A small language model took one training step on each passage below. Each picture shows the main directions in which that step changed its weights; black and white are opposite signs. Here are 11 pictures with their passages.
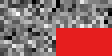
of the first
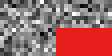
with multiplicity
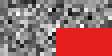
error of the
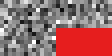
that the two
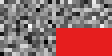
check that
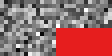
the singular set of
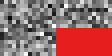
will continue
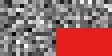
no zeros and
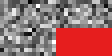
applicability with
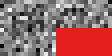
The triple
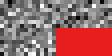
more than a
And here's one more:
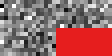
f \rangle
